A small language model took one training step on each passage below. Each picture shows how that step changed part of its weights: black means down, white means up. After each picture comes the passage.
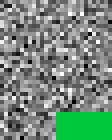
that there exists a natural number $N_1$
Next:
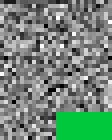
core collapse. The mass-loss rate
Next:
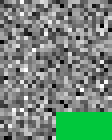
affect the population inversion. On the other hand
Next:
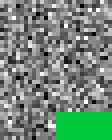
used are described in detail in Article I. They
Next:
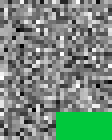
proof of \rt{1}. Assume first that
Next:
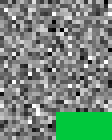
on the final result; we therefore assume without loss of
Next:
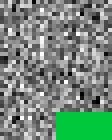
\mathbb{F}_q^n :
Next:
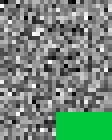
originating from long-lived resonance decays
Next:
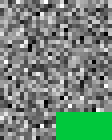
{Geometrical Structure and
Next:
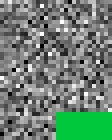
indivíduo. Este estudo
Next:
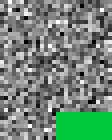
are extracted. Through the order at which
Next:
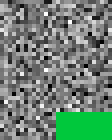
approximation used in the previous section. Instead, here
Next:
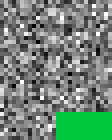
Autor nemá žiadny
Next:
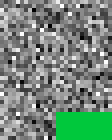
tumanining viloyatdagi yirik
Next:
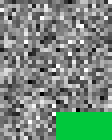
constraints.) Notice that for the mass range $2
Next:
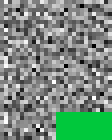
имконини беришини
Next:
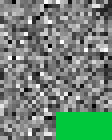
Both laser profilometry and structured
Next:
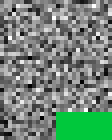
\it Suppose $(M, T)$ is a
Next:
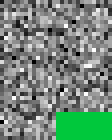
spectroscopic evidence that the localized nature of the
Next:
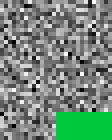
ishlab chiqarish obektidagi
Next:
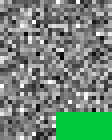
amalga oshirilmoqda. “Yashil
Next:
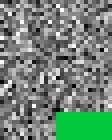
accessible in cold atom experiments where the scattering length
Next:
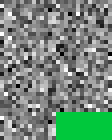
strength between the two dots. The Hamiltonian for such a
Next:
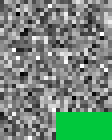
for quasi-static linear elasticity.}
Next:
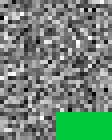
electrical performance, et cetera collected in
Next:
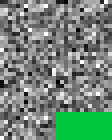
Başka bir ifadeyle zincir
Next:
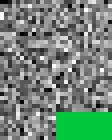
belt produced by major solar events and their
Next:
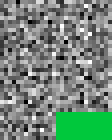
, X reaktansa transformatora
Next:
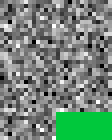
кристалл қисмларида
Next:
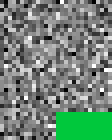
even more. Since the pole terms are independent of
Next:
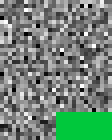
mavzusidagi xalqaro ilmiy va
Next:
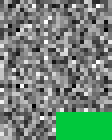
Verknüfungsregel 1.35 der
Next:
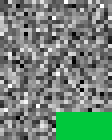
на блискавку, між
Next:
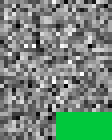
gamma structure that is defined to be the set
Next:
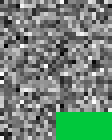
no apartan los ojos,
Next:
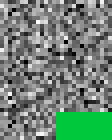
dans les fréquences, moins la distribution est
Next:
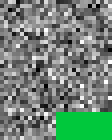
are very thin \textit{resonance
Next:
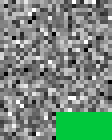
of states respectively, $N_v \cong
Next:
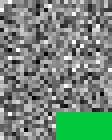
a fim de mitigar possíveis
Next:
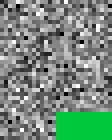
and $B_\delta(\mathbf{x})\cap
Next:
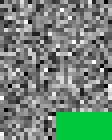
a final step, we ramp $U$ on
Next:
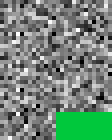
$\gamma $ implies $y=x$.
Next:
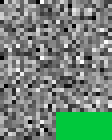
simple pole $z=2$, which is the
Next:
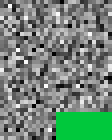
\author{G. Neyens}
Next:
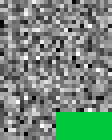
перевезення мають критичне
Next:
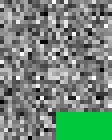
expansion formula of an estimator for the drift coefficient
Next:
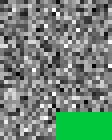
the point (#1,#2) % with
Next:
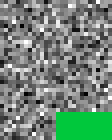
have $[J:I] = \infty$. Then
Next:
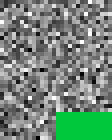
in both directions. From this we derive that there are
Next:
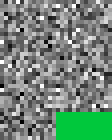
class of self-avoiding codes seems large
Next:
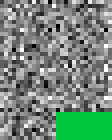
of the deformation on the corresponding wave functions is determined
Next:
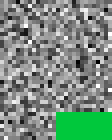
development of non-Euclidean geometry, including the works
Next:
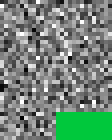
packing problem to digraphs, note
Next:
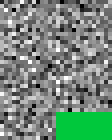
with fundamental invariant coefficients (2.28) are
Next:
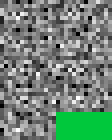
Mersenne Twister algorithm is used
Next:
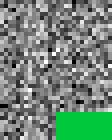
otherwise.} \end{array} \right.
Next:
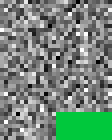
\tilde \sigma_+ ^- \in \Cal
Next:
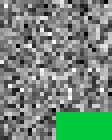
replacement: $a_2 \to
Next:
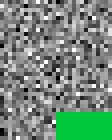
of softly broken supersymmetric QCD
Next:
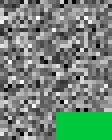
0\tag 1.6$$ be the minimal
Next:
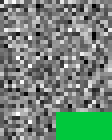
pretende ser un manual de lo que se
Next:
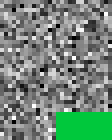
lemma for divergence-free vector fields proved in
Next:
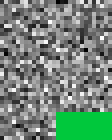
reduction. Given continuous t-norms
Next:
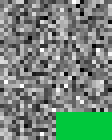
space surroundings. The lossy waveguide
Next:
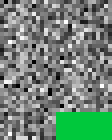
mostly text free pages. The text data was
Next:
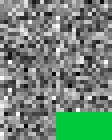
Imperatriz/MA. No que diz
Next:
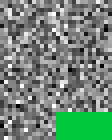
for inducing the electric dipole moments needed for quantum
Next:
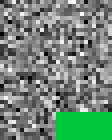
All the tiles that have a member of the
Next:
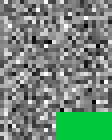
Abdusalomova Ilhom qizi Xizmat
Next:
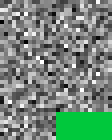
the structure factor $S(\mathbf{k})$.
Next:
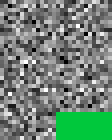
niet op geregelde tijden en
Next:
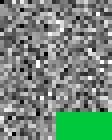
chosen the non-compact group symmetries due to the
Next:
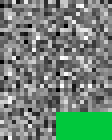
tárepinen qurılğan bul
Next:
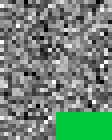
verapamil. Após estabilização
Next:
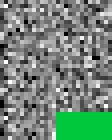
in the present experiments includes devices of similar size without
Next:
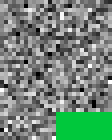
need to be optimized over a larger subspace than the
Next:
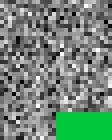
expression for the {\em exact} solution. For the
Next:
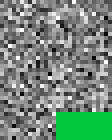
for the content and quality of the articles
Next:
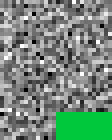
mavjudligini yo'naltirishga
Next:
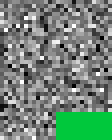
peran mereka. Tetapi
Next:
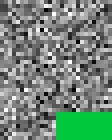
define $H_n: w \mapsto
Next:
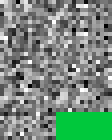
\alpha_{4}$. This yields for the optimal
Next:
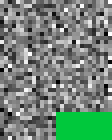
flux depends on the emission measure and has a spectral index
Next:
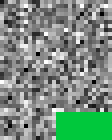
qarz oluvchilar o‘zlari uchun
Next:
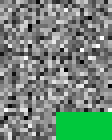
the branching fraction due to the residual
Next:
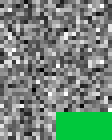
These attacks may have thousands of
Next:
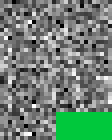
measure}. In fact, such a limiting procedure was
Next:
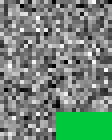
various problems. As an example, we show the optical
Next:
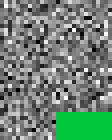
the contour in the variable~$\tau$. As
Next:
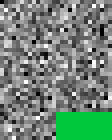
group $\L$ with an Abelian group
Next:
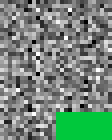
are sensitive to the CME. Because of the
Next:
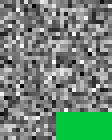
of $\widehat G$ is no worse than that
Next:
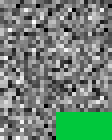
attenzione i social network, si nota,
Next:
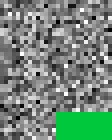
яраштирув институти
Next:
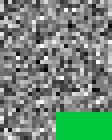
Legacy Survey noted an interesting trend in
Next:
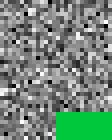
possible, and thus the largest possible device bandwidth. In
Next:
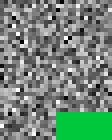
Else choose $C$ randomly from
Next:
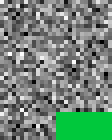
and rotating black hole spacetime} In the region
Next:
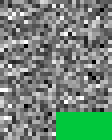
encounters the lack of network interpretation and
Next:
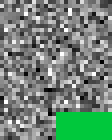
we are talking about the lightest one
